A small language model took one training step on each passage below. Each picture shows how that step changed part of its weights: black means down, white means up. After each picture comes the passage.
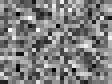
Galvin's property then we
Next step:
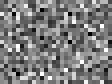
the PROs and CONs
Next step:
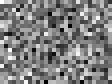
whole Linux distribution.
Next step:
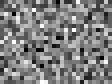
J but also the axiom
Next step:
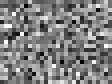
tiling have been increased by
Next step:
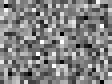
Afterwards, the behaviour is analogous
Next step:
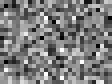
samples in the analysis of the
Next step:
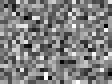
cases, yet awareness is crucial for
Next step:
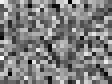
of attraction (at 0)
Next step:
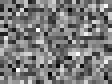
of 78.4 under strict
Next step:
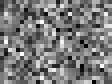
of graduates of the University of
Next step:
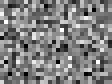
to challenge healthcare systems,
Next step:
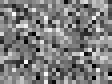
computational parameters was tested with respect to
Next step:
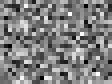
discussion. In fact, simulations using
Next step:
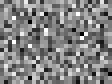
has completely positive entropy (see
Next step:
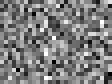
of maturity in terms of implementation
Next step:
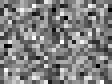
Look at the solutions to
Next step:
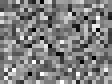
in our models has been relatively
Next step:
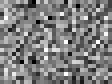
with various values of $\Omega$
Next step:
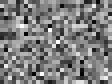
industries and citizens.
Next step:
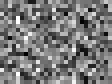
and V, Graphical
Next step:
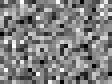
society now no longer motivated by
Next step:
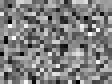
droplet interface. An important
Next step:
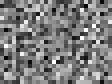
↳ Strength
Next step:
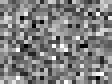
on Fig. 3, at low
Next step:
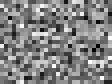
nuisance change but
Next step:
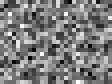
used for representing “s” are
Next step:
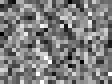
interdisciplinary object that requires
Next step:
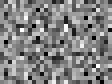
Matsko \textit{et
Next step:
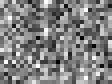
$X$ at its maximum}.
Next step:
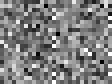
controlling, and integrating their production
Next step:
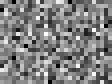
children under 5 years in risk
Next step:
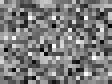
bM$ of $M$
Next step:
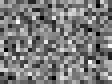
A, Kirschner
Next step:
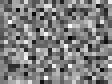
will be defined below. Special
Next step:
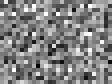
from mainstream society. Many
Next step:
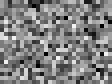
lemma. \end{proof}
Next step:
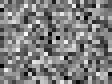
to the anomalous excitation of
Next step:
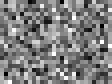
Saavedra, and
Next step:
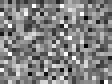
Implementing the Technical
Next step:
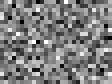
acceptor surface states[17]
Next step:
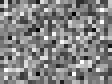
an orthonormal basis for the
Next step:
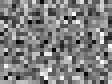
rotation I_z wheel
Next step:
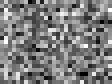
values, $\beta$, while
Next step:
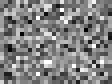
formal algebraic structure of these tangle
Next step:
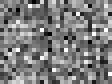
is incorporated. There, the
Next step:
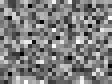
interaction-induced net spin distributions
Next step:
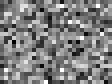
that the infinite-sample
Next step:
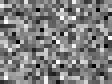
and higher-order terms are
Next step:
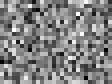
The proposed method has the merit
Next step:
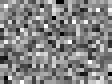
opacity creates a critical
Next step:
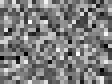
(equivalently, a decomposition of
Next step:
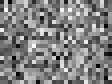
the space $M_2$
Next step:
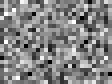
three cases, the system is
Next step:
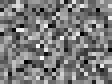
absence of a ghost about
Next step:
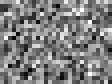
thus it is much more difficult to
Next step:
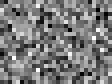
these constructivist and relational
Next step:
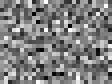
with quite different driving patterns.
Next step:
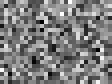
known in probability theory as small ball
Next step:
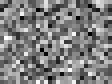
lattice $L$ without multiple
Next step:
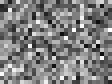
of magnitude so that the spectral peaks
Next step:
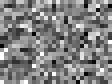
wavelength) regions of the electromagnetic
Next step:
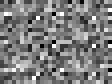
I think, it by itself
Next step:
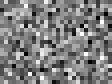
a process point of view as the
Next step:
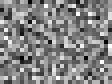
\quad x \in \mathbb
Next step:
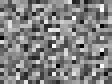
scientific consensus, but edge
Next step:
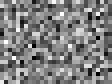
defining the lines of principal curvature,
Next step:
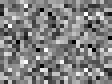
the slope cutting stages using
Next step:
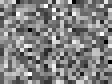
\beta \rfloor),$$
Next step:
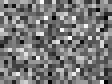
and a follow-up session
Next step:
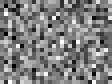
low and roll off rapidly.
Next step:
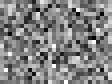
Strait computed by the
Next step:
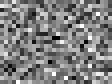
are liable to produce correct classical
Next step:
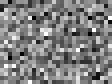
unit cube of $\R$.
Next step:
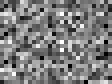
through the successive spherical clusters
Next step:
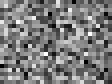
a utility sub-domain to
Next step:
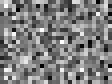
since the masses of the remaining 5
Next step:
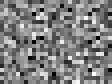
different players in the capital market
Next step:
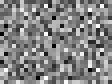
minimal counterexample to
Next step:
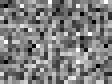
This was approved by the research
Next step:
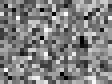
both on the physical and cultural
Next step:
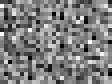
\maketitle \section{Introduction}
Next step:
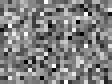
the intensity and the spectral cut of
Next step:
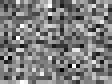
Regency. This approach aims to
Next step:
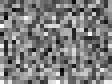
Curve The Area Under
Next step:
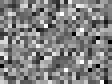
the synthesized chemicals were tested
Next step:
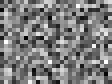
of the works under comparison, we
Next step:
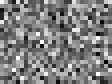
does ‘gato’ mean in
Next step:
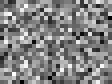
into three domains: an almost circular
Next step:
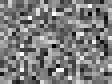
that students' acquisition of
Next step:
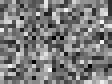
Let $P$ be a path
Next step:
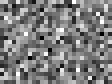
range for the obtained formulas and the
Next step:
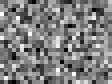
and Technology, Thuwal
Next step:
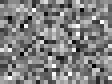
contradiction, which would break us out
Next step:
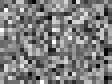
and no vertex in $ X$
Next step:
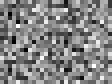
Since the least weight vertex belongs to
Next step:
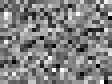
of the direct reaction is not
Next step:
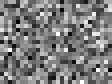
were noted in that trial
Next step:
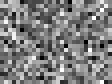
under continuous waning would require
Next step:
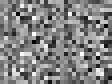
wide application in manufacturing, decision
